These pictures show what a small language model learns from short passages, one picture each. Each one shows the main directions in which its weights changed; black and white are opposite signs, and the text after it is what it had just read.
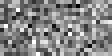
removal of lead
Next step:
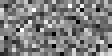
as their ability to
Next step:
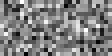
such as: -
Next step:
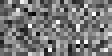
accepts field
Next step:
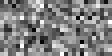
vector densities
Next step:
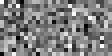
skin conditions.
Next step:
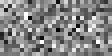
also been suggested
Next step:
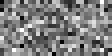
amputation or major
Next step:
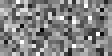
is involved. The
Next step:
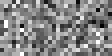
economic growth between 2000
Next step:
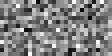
so many consequences
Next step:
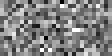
and the activation
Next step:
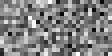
of entertainment
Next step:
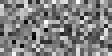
for the regression model
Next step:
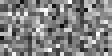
kHz, the
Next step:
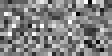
Detection ML
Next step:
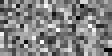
identifying early
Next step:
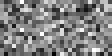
a modern trend
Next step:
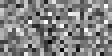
and "Link to
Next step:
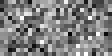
meaningful learning,
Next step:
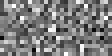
The reproductive
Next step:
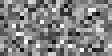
both producers and
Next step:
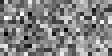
novel *Love
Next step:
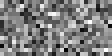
handling, and
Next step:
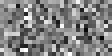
understands air
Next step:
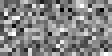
carried out by
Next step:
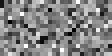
alienation and
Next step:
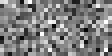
heavy metals
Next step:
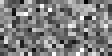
include direct (or
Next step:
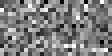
the displeasure of
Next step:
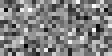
a certain health or
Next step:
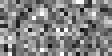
be foreseen
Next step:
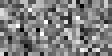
app updates the
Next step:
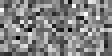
are mentioned in
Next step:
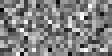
interface, it shows
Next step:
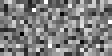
weights were observed to
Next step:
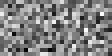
of *C.
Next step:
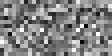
series database
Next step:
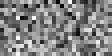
sampling used for
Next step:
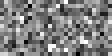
This information is useful
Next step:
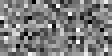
authorities seem
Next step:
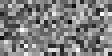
of reliable
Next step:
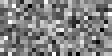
Academy in
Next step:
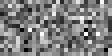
of Technology,
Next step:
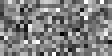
parts) are the
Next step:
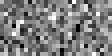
(RISC) then
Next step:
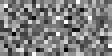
value chain.
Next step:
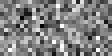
working towards his
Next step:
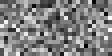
reserved for
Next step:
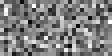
concentrators. The two
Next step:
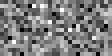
identified in the review
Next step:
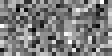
stimulation of the
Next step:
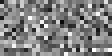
currently the word
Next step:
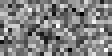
of CBR
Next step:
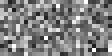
the right.
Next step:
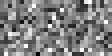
disadvantages of
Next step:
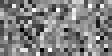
as they interact
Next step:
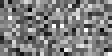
it's a affect
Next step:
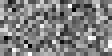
the case where both
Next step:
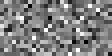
This device model
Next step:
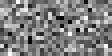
is most effective when
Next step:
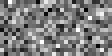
be addressed to
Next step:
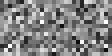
dhatus and their
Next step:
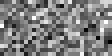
water and were fed
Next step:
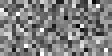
that they can meet
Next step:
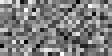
Flower and
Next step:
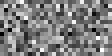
impact of students' knowledge
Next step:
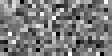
Conception of
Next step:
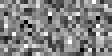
level (MSL).
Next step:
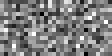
tests them on a
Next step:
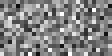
of two real variables can
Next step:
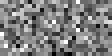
with a radio
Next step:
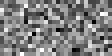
or activity domain
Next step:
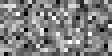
Group II
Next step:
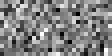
study are, education,
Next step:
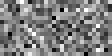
a technological solution to
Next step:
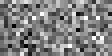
temperatures well within its
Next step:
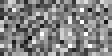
the tissue,
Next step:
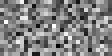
and exudates.
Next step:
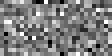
optical properties were
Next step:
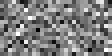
other genera and a
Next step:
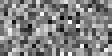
following conclusion was
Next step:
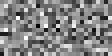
G3$ in the
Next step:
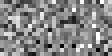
Step 2 –
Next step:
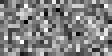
for conducting the proposed
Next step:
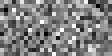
recent improvements
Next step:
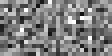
Figures 7–9
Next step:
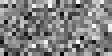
removed on
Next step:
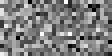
in their studies that
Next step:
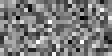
clips and
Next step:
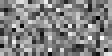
collectively, as
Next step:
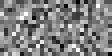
giving equal
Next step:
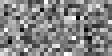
were standardized to a
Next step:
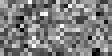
remote sensing using
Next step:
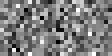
bonding quality
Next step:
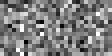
decreases, the
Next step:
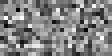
or mentoring.
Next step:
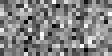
for women,
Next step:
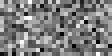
by RPOs
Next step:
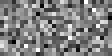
physical infrastructure of the
